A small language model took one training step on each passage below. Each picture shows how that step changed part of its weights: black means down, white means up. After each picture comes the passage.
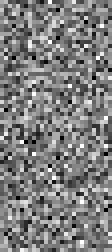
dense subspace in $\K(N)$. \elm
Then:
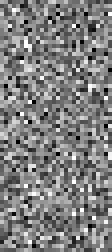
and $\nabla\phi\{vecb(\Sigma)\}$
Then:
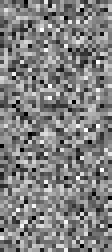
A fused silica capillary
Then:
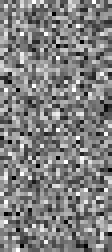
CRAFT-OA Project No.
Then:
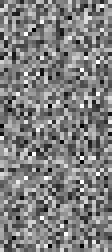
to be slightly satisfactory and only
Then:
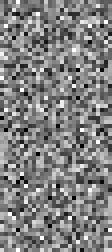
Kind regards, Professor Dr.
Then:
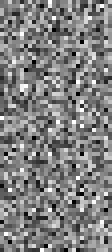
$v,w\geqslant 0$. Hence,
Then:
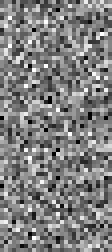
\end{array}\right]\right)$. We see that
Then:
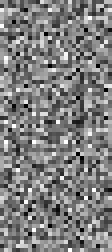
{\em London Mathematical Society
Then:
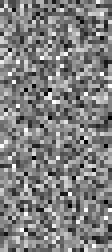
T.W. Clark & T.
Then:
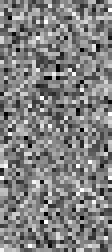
which $|G^{\prime}| \leq n$. It is
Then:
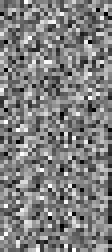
varies from realization to realization of the initial
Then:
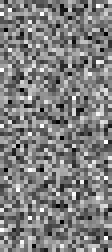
\emptyset\}$. The vertices $v_1,\ldots,
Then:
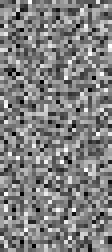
intervals of 30 minutes for the first 4
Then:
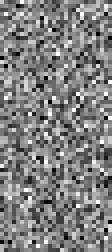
is considered, $L_{1}$ leads to a
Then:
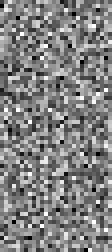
Seville (Spain) the use of
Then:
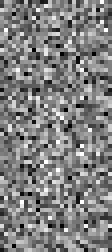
compared to Fig. 7. Boxplots of the
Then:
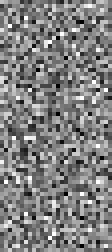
Lokal (JIPKL)*,
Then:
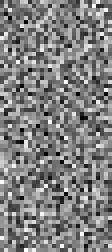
to the application of manure and Nitrogen
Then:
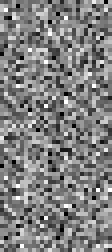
of multiobjective optimization of the performances
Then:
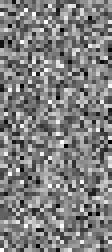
sufficiently fast at infinity:
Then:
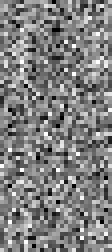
of $M-1$ must be in
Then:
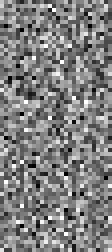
shearing vector depends on 2 parameters. In
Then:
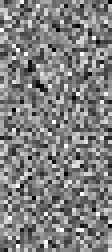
However, indexing the timestamps increases the
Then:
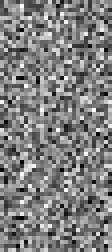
factorization, the same fibre. Let
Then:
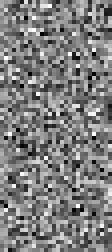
data annotation is challenging [5] due
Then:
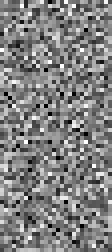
Mean Comments Std. Deviation Comments
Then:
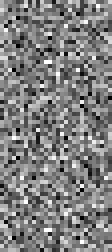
room temperature. The solution was slowly
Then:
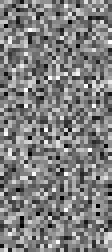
candidate is based. These properties include the
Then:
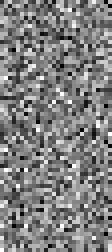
lab, high-quality microphone and
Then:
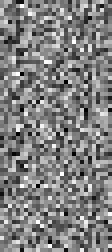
and by the service to verify the received
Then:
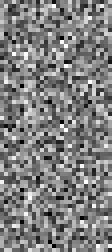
the derivation of the limit, the motion of the
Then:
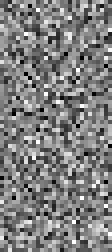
On the other hand, for any $R>0$,
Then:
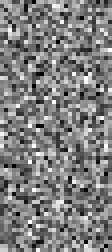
plt from osgeo import
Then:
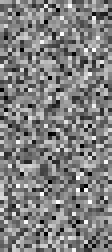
that the victims cannot afford to
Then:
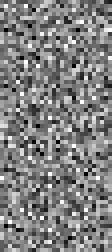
107.53ng/band respectively.
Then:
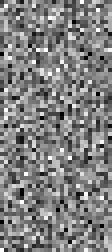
related to job opportunities in the
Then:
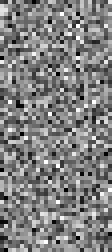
$\Phi$ is not bijective, see
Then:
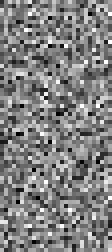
\subsection{The imbedding theorem} Let $1
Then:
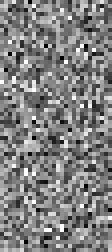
creation and deployment by optimizing data procedures
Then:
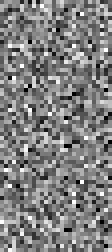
natural numbers. A group $G$ is {\bf
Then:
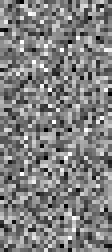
and extending an accelerated technique,
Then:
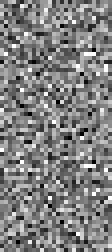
diagram $D.$ That is, replace the classical
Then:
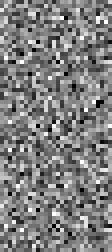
in this study. 1. The study discovered
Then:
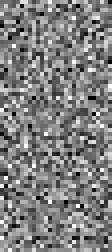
anisotropic K-types and
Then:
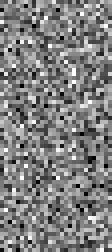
in hectares. X_2 = quantity
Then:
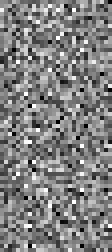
Proposition 6.5 then shows that the corresponding
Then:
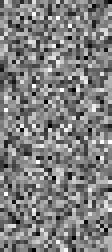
in women widespread affecting 1 in
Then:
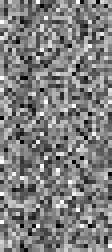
to an argument in \cite{lynch}, see
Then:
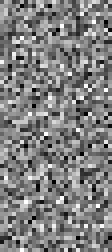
non-diabetic rats were fed
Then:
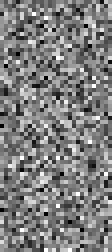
is right so, because it reflects the order of
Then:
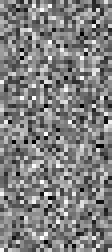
visual metric} $d_{\ep}$ on $\partial
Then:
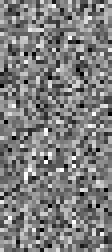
the coupling, in general, one can only obtain an
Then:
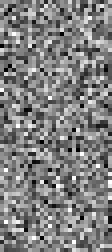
a reasonable result, while BLIP has
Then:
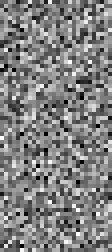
fusion methods. The system is designed to
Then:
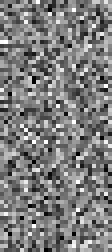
+ L(t,y,z){\partial
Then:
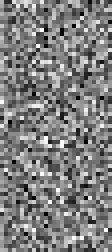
patterns of bursty loss well [12].
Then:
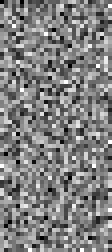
of information we use or cite from inside our work
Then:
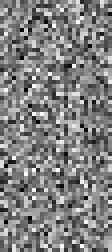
as well as indicators to measure cross-border
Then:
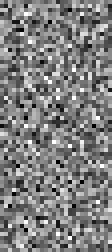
and $p_1 \stb p_s$
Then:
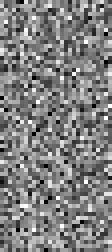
values, from the knowledge of history, culture and
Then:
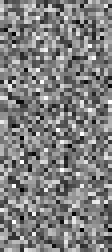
also observed that the predicted crack angles for
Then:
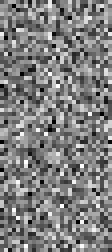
being refined through experience, made possible by improved
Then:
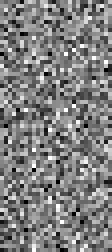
of \cite{CC,CC1}, by extension of
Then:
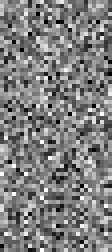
This is well defined only when $| s | < 1$.
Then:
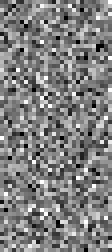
result. \proclaim{Theorem 1} For each
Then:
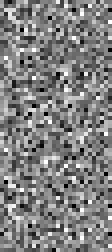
glucosinolates in canola and
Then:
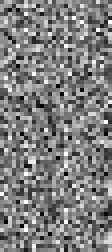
adults are specifically individuals in
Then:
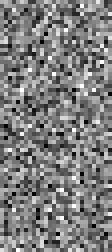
$-Et + px$. We consider the problem
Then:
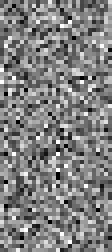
they are trained on. The richness and
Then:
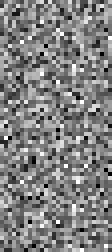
to see that the function $\alpha \rightarrow
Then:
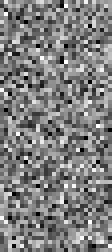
effect of teneiglipitin vs
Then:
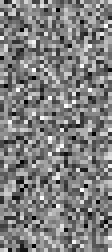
in heuristic arguments when they are not able
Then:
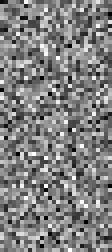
then it is infected in both particle systems by a
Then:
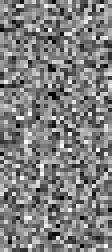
of each other. The fourth, secularization has
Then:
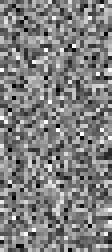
are two properties which attract attention in all these
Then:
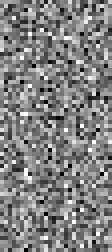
a hundred and combining a fixed number of them
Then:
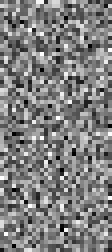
or absence of chemical cues
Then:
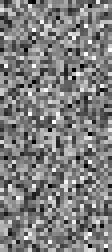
intermittent auscultation and electronic
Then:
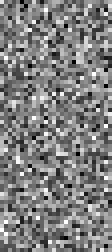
Let $X_t(B)$ denote the number of
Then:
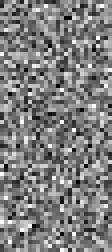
obtained by experiment and FEA. The
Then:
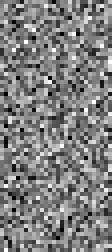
of ways to choose at most two disjoint sets
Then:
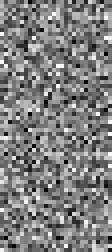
most significant risk factors for congenital heart
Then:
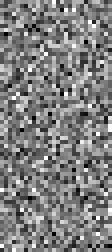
\draw [fill=rvwvcq]
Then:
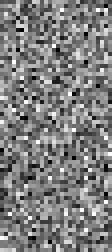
treated with diazomethane (from 1
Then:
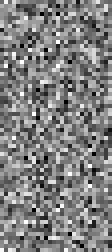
main karst types in Bulgaria.
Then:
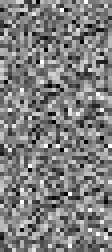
leg. D. Szalóki
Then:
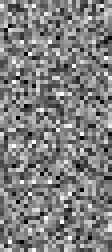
us choose a feedback control law as following
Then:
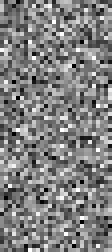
loop of the small BC problem as a function of
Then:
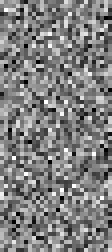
school age have great advantages in learning a
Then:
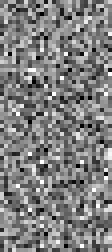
was to evaluate the lipid profile and to
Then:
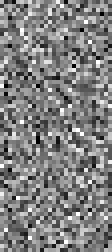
tropics. *Adv. Soil
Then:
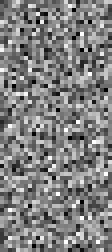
2/n)\delta^*\delta\omega = 0
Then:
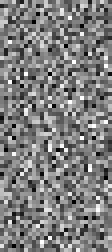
Lateral Sphincterotomy,
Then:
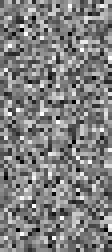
\S \ref{sect2c} does not
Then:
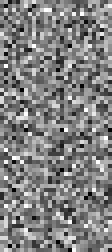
distribution of verses across episodes and
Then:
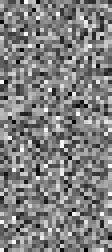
its nonlinear version via kernel machines. By operating
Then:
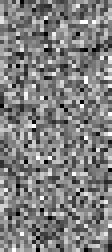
block and key sizes. Unlike
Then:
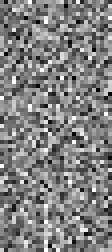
theorem that counts these coverings using the
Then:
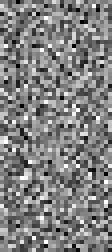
work by \cite{valle2016modelling}
